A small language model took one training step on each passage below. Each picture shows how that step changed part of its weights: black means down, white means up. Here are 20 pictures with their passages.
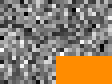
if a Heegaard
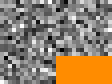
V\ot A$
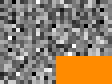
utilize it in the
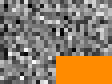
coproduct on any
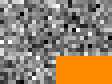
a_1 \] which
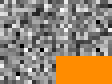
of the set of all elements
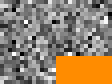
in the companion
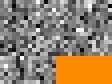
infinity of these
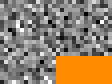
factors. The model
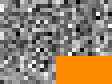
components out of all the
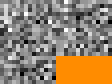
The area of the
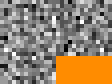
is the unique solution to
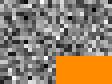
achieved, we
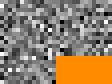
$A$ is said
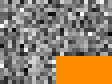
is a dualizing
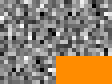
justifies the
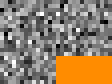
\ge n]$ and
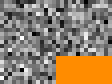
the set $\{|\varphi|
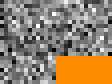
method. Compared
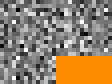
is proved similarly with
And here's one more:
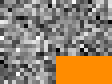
Many graphs
